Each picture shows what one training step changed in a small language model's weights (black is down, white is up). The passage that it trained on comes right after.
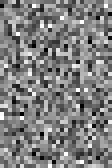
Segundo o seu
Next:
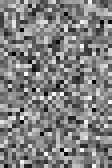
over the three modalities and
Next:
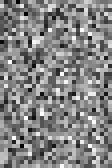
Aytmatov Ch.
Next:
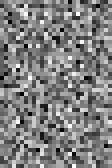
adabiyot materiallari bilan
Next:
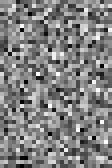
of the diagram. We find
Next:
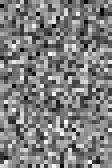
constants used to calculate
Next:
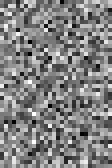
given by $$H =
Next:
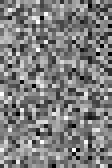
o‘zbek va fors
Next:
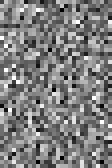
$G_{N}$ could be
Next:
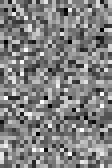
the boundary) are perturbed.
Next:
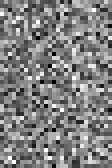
by anisotropic emission
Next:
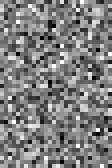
no suele invadir
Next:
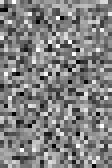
les pertes survenues
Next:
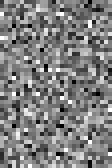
space, the correlation function follows
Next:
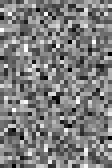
which is the limited number of
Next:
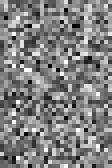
the $K^+\rightarrow
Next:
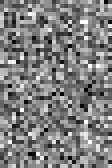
at the core, and
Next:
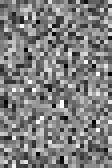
{B}ose gas.
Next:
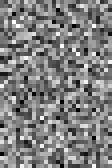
calculations of low moments
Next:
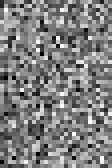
que é pretendido,
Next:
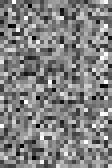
- Páez M.,
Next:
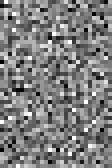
shaxsiy rivojlanish*
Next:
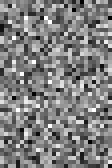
nature. On a mechanical point
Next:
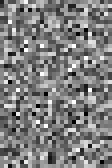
мереж у процесах
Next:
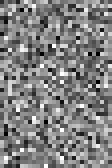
sobre o assunto,
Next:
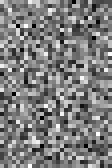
an order of magnitude) over
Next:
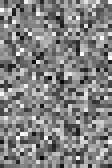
integration variable so that we
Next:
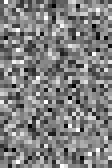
the surge motion optimization
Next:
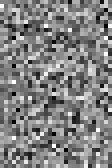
\end{equation} The corresponding
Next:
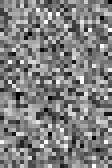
The Role of Reflective
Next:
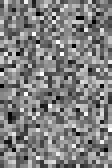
tasavvur ham qila
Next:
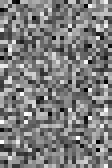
shu bosimlarga
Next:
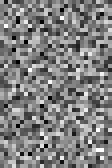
polymer precursors:
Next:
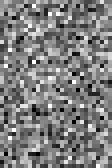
стадии, что,
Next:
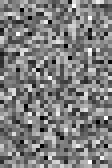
fairness, and accountability
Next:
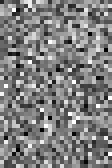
fanlari doktori,
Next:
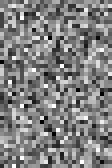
the same cases but for the
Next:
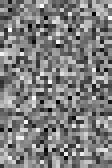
is exponential and develops
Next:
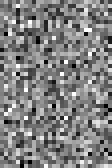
ISSN (E):
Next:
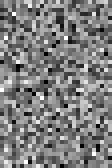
The samples were prepared
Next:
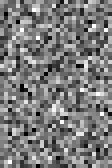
learning curve is reduced.
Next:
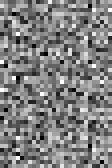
Nə yaxşı
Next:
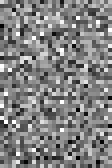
total surplus so complete
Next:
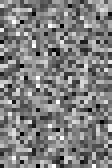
details to illustrate our
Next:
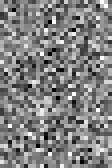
yosh avlodni
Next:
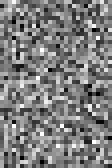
In contrast, in the
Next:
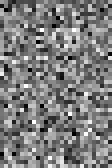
reliable delivery:
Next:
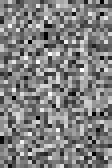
resources and loss of
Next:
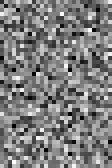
in the space-domain
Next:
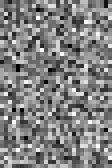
The scientific methodology
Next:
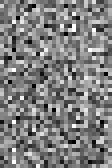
sendo apenas uma
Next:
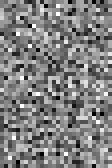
collisional coupling between the
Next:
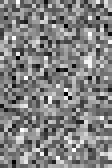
is, dit betreft
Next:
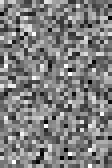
factor of two comes from the
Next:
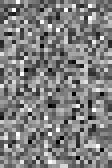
the maximum number of items
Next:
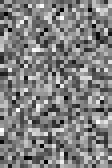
types of tourism.
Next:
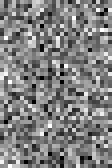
bien con la investigación,
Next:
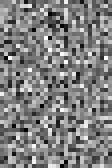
strength, $\mathcal{F}$.
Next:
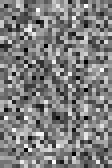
distinção em relação
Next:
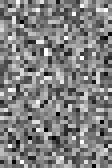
characteristics are generally
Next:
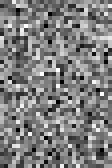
The procedure is illustrated in
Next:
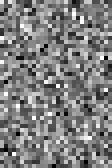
level of disorder present in
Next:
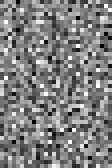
dengan tujuan
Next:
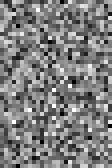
$\gamma \to \rho
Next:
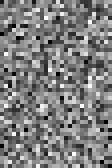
However, for most sources, the
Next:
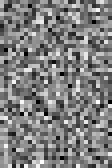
que cumplan con su
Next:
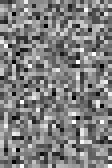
soat 6.30 da har
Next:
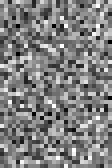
simulation results of average latency
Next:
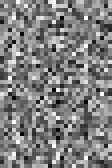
while we are now considering only
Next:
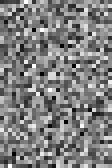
ha⁻¹ com a
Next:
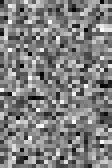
части Тихого
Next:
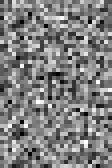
менее ярко
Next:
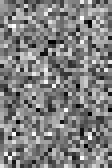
Mondardo, Universidade
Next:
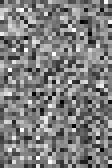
de atos puros e
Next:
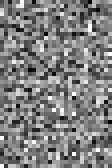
in practice, and does
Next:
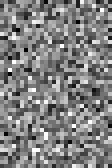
de Guimarães
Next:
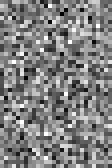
the first-look description
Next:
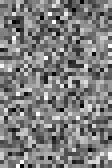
modalitate de a
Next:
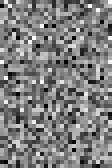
ular yuqori
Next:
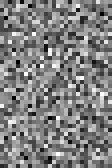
asarlariga ilmiy
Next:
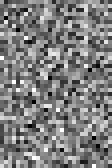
to evaluate the quality of
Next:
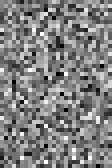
and the conditions of the stellar environment
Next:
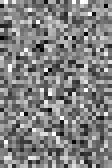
of assessment questions
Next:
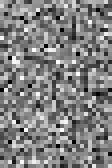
though they work well in
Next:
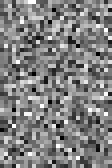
All the lens components were
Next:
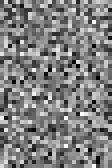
HVSs. A
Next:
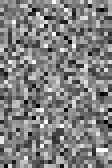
much higher than that characteristic of
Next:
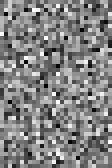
operatori del settore
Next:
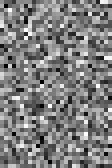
ham ta'minlash
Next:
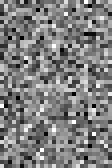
qanchalik mos
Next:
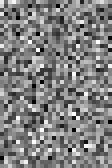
bien en cualquier
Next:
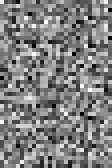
Kasım ayı
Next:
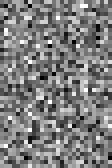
iluminați bine
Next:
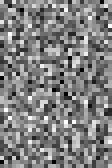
that \begin{align*}
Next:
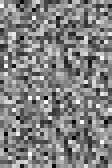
много случаи е
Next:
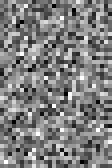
is clear from the plots that
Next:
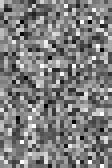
e a partir da criação
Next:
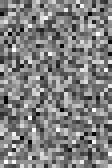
school education.
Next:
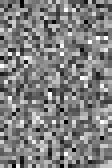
linear relation between resistivity and
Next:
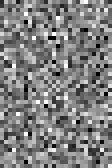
{journal} {Nature
